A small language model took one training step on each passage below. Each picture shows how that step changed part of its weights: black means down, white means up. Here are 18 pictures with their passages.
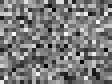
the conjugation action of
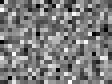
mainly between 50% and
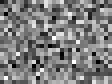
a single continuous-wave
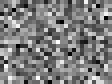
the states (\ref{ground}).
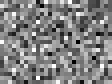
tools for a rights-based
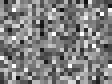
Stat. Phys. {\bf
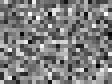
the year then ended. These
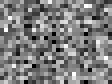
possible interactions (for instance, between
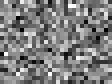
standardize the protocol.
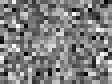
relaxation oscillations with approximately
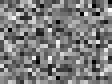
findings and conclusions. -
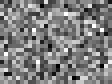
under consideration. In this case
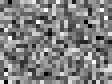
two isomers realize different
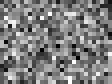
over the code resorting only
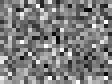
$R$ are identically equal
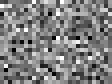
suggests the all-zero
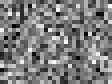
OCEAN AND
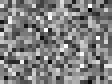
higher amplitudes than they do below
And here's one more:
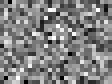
are still Fermion operators because
